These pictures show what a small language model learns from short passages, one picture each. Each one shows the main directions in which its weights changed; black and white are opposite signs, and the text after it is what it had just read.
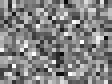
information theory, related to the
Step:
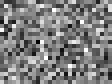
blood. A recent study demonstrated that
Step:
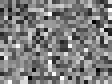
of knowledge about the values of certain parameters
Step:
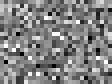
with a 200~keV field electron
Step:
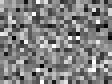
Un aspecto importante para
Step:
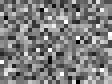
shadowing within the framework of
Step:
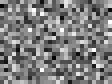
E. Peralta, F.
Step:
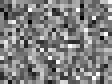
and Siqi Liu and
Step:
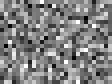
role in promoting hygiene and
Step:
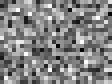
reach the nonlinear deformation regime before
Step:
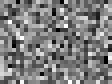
been identified and scientifically
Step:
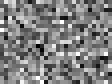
Milani , Stefano De
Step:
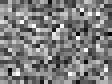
to 255 according to the number of
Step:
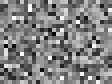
rats. *Toxicology
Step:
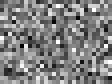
É importante considerar que
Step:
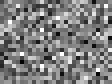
pronunțat permanent
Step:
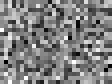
and physical sensors. Associated with this
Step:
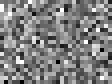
a lethal force encounter
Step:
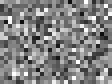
implementing a repositioning strategy
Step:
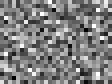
incidental, while in others were
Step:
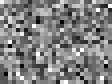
supporting next-generation
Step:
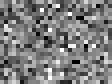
initial condition at the high temperatures of the
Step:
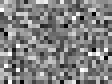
которые подлежат
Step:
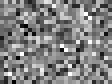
leksik va morfologik
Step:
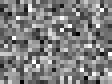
Micropiles have been used effectively
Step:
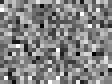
особи до професійної
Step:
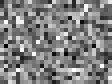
systems to develop risk management policies based on
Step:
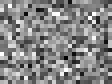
representing disruptive events namely,
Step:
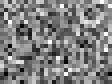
tizimini shakllantirish zarurati
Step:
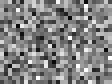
caderno de atenção
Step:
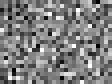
of a singularity-free
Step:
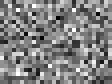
graphite furnace atomizer
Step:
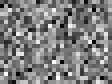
With a unitary transformation%
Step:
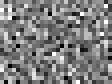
the dependency between the output and input
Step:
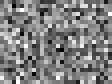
created by pumping a laser beam
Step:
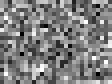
ishlash qobiliyatini
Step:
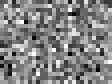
further damage to the cells.
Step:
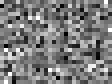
at baseline, differences in subtypes
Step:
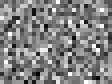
this you will wage wars under
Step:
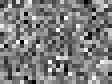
combined effect of medications on a combination
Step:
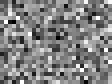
massive mudstone
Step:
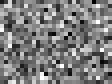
remains is the final term. To
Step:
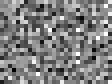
ist die Entwicklung eines
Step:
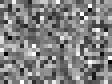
illustrate how these enterprises
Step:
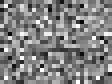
- \tau_0$. All three
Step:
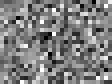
Length (mm) Apparent
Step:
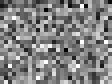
specimen is smooth and
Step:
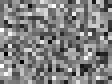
D_2O the peak at
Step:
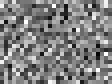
loss function. With this setting, a
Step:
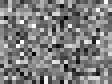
to measurement of dynamic pressure [6]
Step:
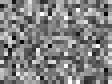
fact that the only common feature in all
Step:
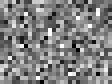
well as to understand the perspectives of
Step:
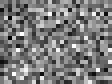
of the transferred electron to the
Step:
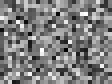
Medical College,
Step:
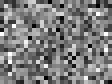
blood agar. Next, the
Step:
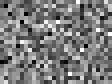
v Cyberpunku
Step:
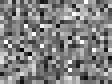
uchun esa albatta avval
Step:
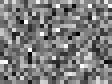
carry out the translation process. A
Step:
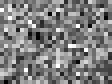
over the LS and snow cover
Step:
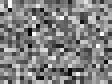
autor, não se deve
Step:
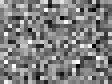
NumPy for most of the
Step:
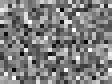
amalga oshirilishi zaruriy
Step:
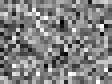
where $h$ is the scale height
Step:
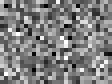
improve their performance, they must be
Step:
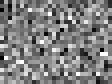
and the "latency" of the
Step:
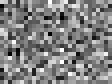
asr 10 yillarining
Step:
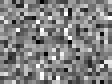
above integral is divergent, and
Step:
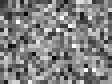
на свежий,
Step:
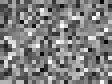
per site as a constraint, but essential
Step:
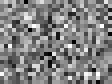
ер ҳолатининг
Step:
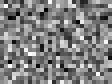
return on equity which has
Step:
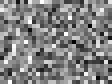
доли в музыке. А
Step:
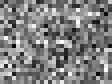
In addition to the negative impact of
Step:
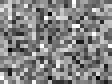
on the acid-base
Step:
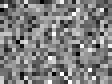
йўл билан ҳал
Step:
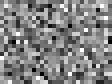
relevant for $\Ic \lesssim
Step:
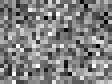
of Rajasthan²MS
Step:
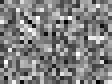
unei întreprinderi
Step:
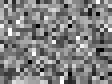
environmental sustainability. To address this,
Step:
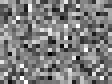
MHD simulations showing the temperature as a
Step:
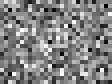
Consequently, the average coherent coupling
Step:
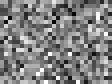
is therefore unlikely that image complexity
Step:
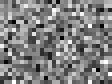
new warehouse. Stage
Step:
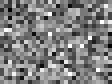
of dark brown spots; and
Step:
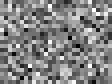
printing, which are grounded on
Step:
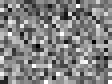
mm from the front side centre
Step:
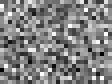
a aquisição de terrenos
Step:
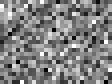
a narrow distribution, possibly into
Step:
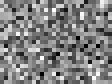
Director. The Center
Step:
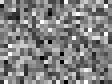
de tipo lingüístico y
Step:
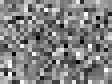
None of the interviewees have
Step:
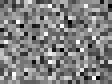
memory gets worse and other
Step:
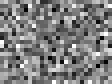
Mg^{2+} amount was
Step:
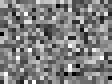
suggest that incorporating operational variables can
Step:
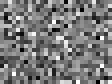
GL Vor 30 Jahren kamen
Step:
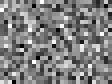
ularning aralashmalari.
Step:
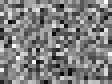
adult hospitalized patients and the use
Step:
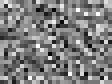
Without AMR, the
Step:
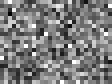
field of view, high resolution display.
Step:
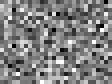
that minimal relative velocity of the
